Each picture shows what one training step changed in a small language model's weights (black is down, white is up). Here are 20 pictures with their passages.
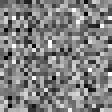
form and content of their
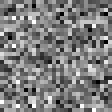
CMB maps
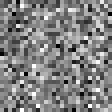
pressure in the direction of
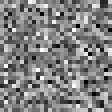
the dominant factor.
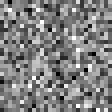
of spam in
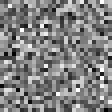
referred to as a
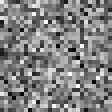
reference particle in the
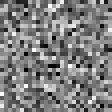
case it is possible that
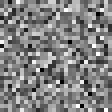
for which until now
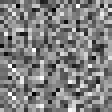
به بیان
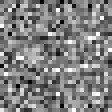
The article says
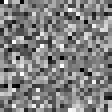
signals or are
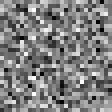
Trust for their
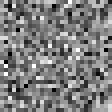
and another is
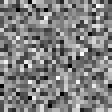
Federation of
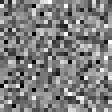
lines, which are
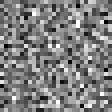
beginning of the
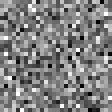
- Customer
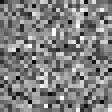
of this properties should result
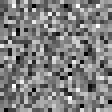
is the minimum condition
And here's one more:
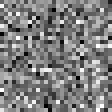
(section A)
